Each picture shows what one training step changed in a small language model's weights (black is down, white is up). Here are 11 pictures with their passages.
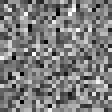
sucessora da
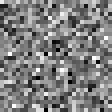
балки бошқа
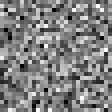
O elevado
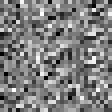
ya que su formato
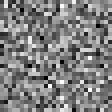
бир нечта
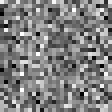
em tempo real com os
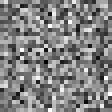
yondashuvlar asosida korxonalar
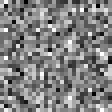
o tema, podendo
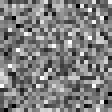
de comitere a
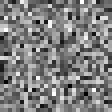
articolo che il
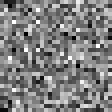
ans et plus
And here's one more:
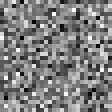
managers of
